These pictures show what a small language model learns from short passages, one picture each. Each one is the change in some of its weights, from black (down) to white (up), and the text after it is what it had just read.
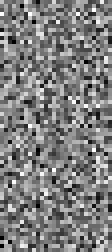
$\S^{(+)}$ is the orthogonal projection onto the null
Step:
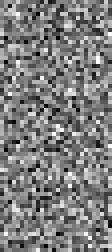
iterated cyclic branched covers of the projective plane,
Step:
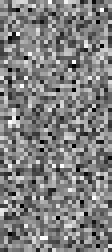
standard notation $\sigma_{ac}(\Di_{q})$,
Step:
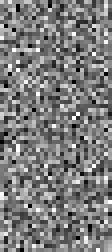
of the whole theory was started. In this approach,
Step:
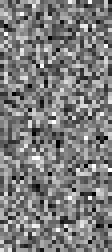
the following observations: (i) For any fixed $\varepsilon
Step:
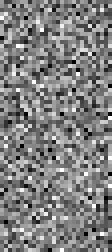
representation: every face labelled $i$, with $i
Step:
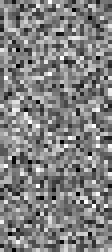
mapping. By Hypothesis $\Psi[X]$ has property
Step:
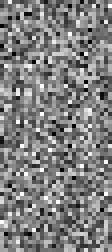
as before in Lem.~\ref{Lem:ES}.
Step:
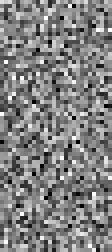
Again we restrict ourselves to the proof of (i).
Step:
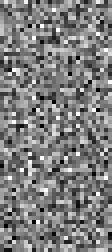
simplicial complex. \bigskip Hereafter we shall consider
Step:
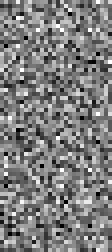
(1+q_a) w_j \nonumber
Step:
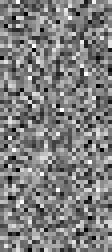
$\triangle\subset M^{p+q}$, and is
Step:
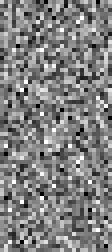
c & \varepsilon ({\rm cosh}\,t
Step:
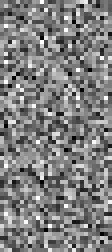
also well known, see e.~g.
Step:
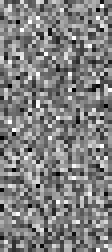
in that it efficiently captures the limited
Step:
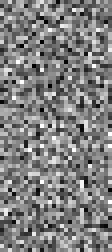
P\left( \sup_{t \in
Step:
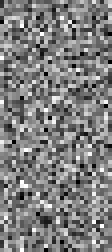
{\bf O}perator {\bf C}alculus),
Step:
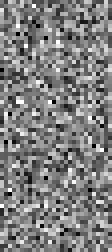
is determined by a linear combination of its basis functions
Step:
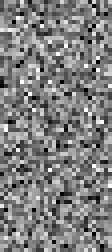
The relation $\sim$ is reflexive by letting
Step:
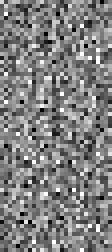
$\sPSupp N,\sPSupp
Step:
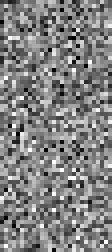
base cycle in $D$. In this case
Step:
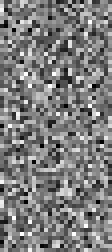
be the associated disk-fiber in $N$
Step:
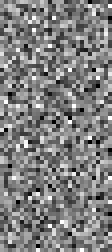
surface, and let $\ep(h)$ equal
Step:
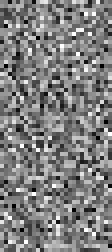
can be given by $T\pi(z)$ and
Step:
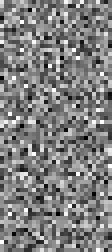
scheme over a field $k$ with ample invertible sheaf
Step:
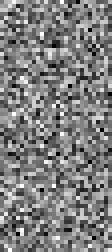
probability that a randomly chosen pair of elements of
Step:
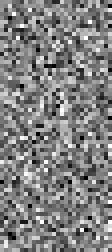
H^{1/2-\varepsilon}(Q)$, $\varepsilon
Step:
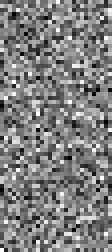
instance, if $n$ observed values of
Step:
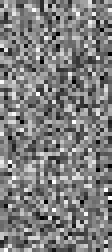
$i\in \nhat n$. It follows that
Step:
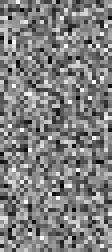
of non-trivial examples we have presented the potential of this
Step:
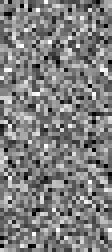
x \mapsto x(t)$ solutions of the equation
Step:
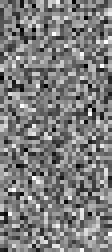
is the zero matrix, with nullity $n$. Since
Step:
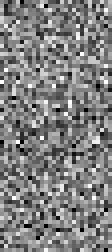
When combined it results an algorithm that can reach
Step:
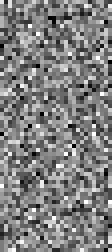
equivalent projections $h_1^{(i)}$, \dots,
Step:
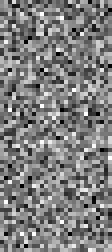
$q$. Consider matrices \[ \begin{pmatrix}
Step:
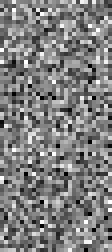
m \in M\} \end{eqnarray*} is a
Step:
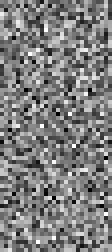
is semiprimary. In order to prove this one
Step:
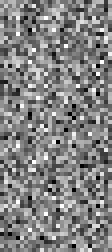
depends on mesh and time steps for solving a full-order
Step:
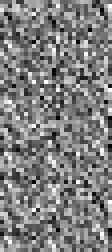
dimensional i x j x k x l x m
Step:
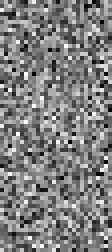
their striking similarity, an obvious question is whether one
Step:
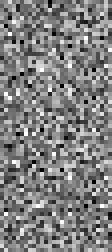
of affine schemes. Let $U\subset Y$ be
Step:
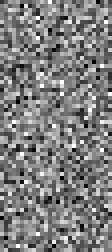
and $u\in\Phi^k(\Bbb
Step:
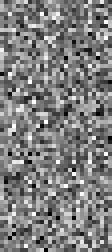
We analyse the convergence behaviour of our method for a linear
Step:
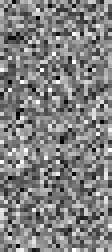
here that for any non-random bounded function $f$
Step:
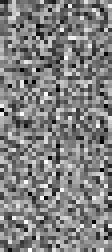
selected in the vicinity of the discontinuity on
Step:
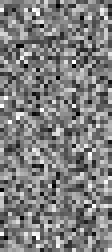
X$ for a general K3 surface $X$ with
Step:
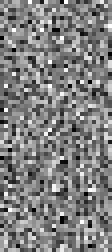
holomorphic (antiholomorphic) 2-plane $\alpha$ in
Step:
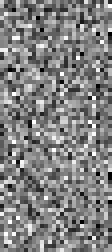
= \Pi_3 t=t/\varepsilon$. In
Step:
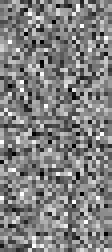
that selecting along an arithmetic progression
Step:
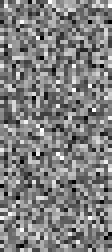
the eigenvalues may change but their number and the structure of the
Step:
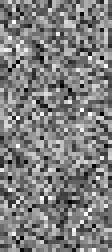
of Theorem \ref{main result}.} Fix
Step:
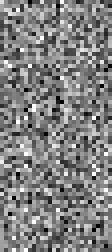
a sort of differential geometry on higher order path spaces.
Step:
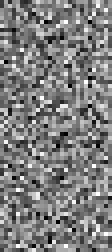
The Poisson bracket $P$ is (by definition) invariant
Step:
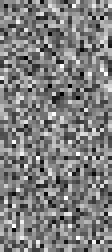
0$, but it suffices to assume it acts
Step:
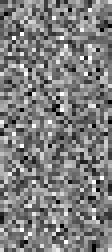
be denoted by $h_n+\en$. There are
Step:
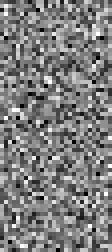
$G$ is given by a map of the form
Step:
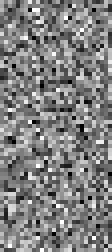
\rtimes F$ and $\cA \rtimes F$ are
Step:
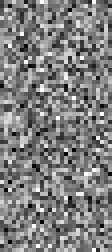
be exhaustive, we refer to the surveys
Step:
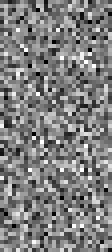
$L_M$ is non-separable. If
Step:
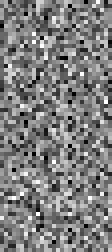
bifurcating from Hopf bifurcations that
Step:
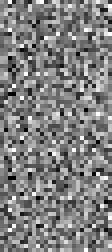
Reshetikhin--Turaev knot polynomials
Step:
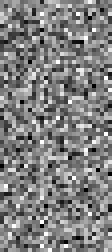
\usepackage{soul} \ifpdf
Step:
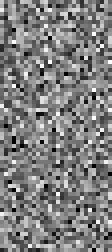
to the ideal law $A \vee B,
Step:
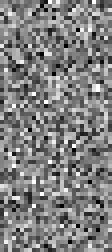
number of subtle and beautiful concepts, including
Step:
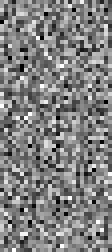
the vanishing of antisymmetric bilinear forms, has become more
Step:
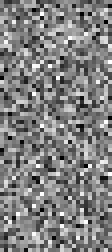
\nu: N \to a \) is a vector
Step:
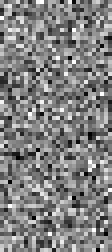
every $x\in P$, we will find some
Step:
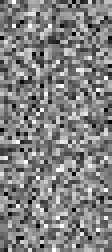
\begin{proof} Denote the Reeb vector field by
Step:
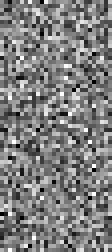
follows easily from the previous lemma that these form the socle
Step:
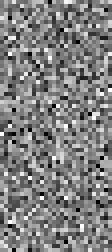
and should be adapted to fit the specific circumstance of
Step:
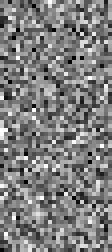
then $-g'$ is its density. If
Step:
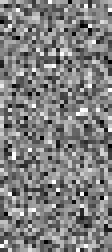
J_{\theta }\right) $ using Eq.
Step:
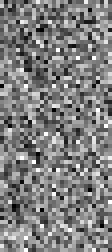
global strong solution on bounded domain $[-M,M]$
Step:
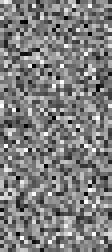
measure on $\R^n$ (see,
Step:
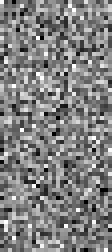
the biomass function difference. For illustration,
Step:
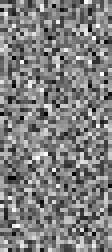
$\sigma$ a section of $E$ then for some
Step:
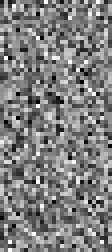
the trace of \eqref{eq:soliton}
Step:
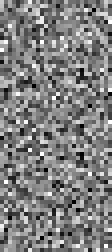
\phi$ and its value at start of curve,
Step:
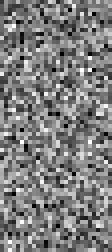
\end{abstract} \maketitle \rm
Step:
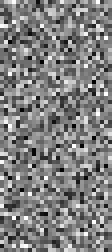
For simplicity of notation and without loss of generality, we assume
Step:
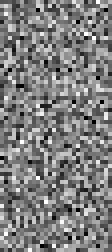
$u(t,x)$ is continuous in $
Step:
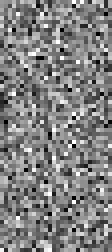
independent variables) then fibres of a differential covering become
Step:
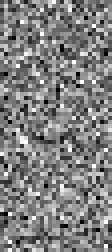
a finite subset of $V$, the {\it subgraph}
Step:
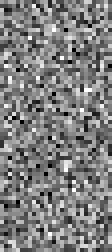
for Chern-Simons currents, which is
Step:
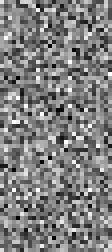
the oscillatory shear (\ref{sdr}).
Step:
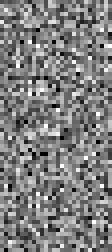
on the choice of the representative of $\Delta^\sigma
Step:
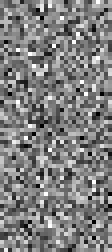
that $V \subset B$, no components of
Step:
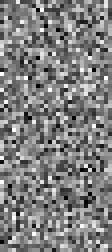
the exponent is \begin{equation} f(Q)
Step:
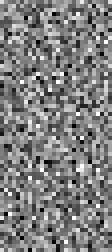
to investigate the stochastic model of the multi-class network considered
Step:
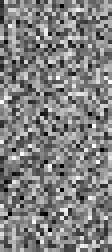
to $K$. \item Compute the set
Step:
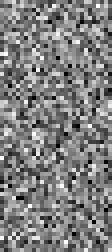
scales linearly with the number of subsystems in the
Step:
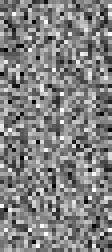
t)$ depends on $\chi_j$ if and only
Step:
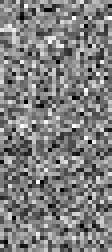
The only difference is the condition on acceptable
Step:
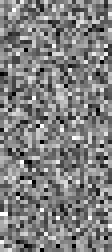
our numerical method does not increase significantly the computing time.
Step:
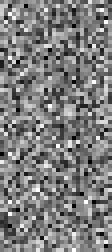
proof of our main result, we will apply the following sharp
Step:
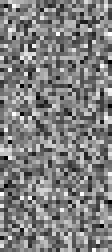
Northwest National Laboratory for the
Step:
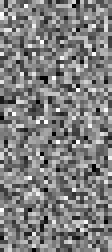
decomposed in two ways, one concludes that no boundary
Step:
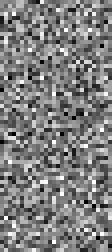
$\sigma$ are basic, $d\eta \wedge
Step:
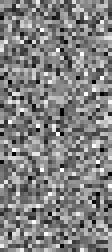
unique bounded linear operator $V_{\tau}$ from
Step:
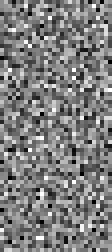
Meszaros effect, and the role of potential
